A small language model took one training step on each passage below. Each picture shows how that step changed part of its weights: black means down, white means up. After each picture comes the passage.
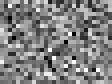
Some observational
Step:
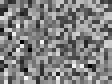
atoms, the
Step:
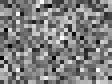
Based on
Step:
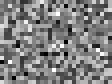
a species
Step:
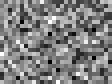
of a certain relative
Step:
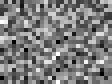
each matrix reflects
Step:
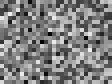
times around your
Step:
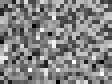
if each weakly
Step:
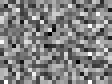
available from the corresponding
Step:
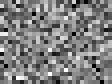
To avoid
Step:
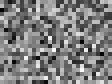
conclude that there exists
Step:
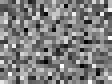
becomes a pure
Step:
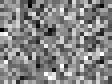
and developments of
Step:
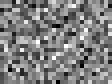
implementation is based
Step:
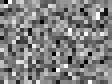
average accretion
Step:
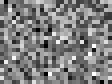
& Cigar
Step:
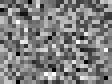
orders of
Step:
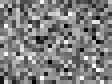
to the internal
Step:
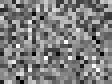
To prove the second
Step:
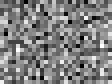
which differs from
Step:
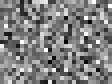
the two ends
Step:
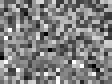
model problem, we
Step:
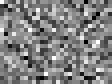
not robust
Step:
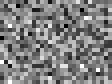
first leg with
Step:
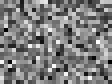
the general relation
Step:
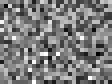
by charged
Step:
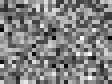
The beam domain is
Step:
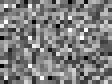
impose a
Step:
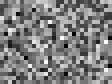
1PM classical
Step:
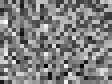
this notation, the
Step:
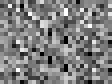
at large negative
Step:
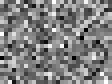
robust optimization
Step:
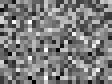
By passing
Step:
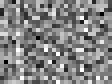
more results and problems
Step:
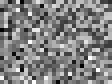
quenching radius
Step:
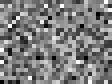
bounded above. By
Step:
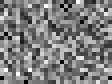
ones used for
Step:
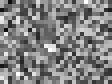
representations of the
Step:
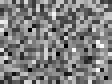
there are finitely
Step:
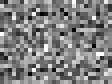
\else Suppose
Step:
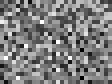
same law
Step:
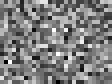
the proof step by
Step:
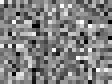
and 3. Let
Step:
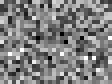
energy and lower optical
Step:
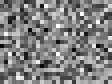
matrix results from
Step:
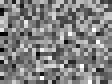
these galaxies have
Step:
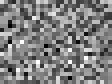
sufficient to consider when
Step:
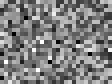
validators are
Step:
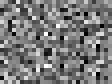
computations were
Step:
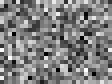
filters through
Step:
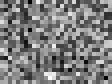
terms of the
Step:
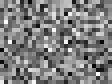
we increase power
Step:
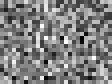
The previous work performed
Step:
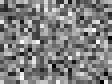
The pole is
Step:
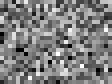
This cokernel
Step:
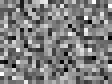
the number of possible
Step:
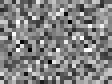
information, represented
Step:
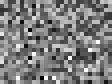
satisfy the above conditions
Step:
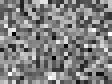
the spectrum of
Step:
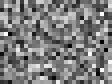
are algebraically
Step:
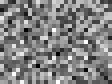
random walking
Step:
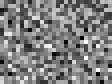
gain corrected
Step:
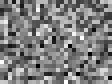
this to finish
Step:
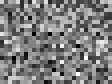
$q$ as
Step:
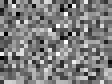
Z \wedge
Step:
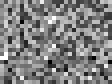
of the discrete
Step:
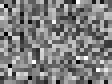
onset. The
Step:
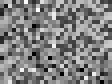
if there is
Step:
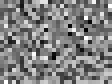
the performance of the
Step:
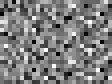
it is not necessary
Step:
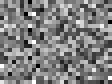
and the ratio
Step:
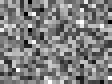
and the result
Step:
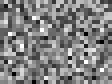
only if the
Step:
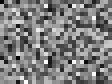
modelled as
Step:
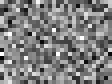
real observed network is
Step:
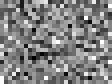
the most common
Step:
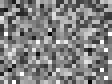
coordinates are the time
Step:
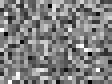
similarly as in
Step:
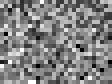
to the mass and
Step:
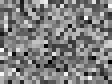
the vertices in
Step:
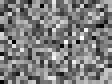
loop momentum
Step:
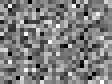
simplifies to
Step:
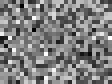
when the distance \(
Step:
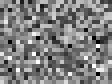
we consider the effects
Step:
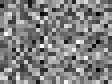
process} starting
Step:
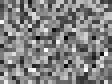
in the metric and
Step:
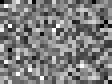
quantum approximate optimization
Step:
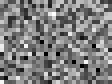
large $R$,
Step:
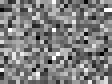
commuting dynamical
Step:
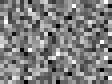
is defined as a
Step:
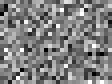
her paper,
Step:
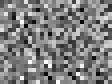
masses for those
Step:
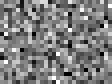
the positivity
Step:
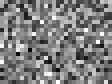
independent. In view
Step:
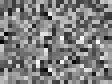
that its columns
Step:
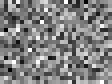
With our definition
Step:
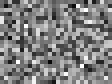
leaves fewer
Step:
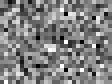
steps of the
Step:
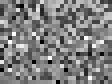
using eq.
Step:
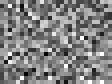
at play in
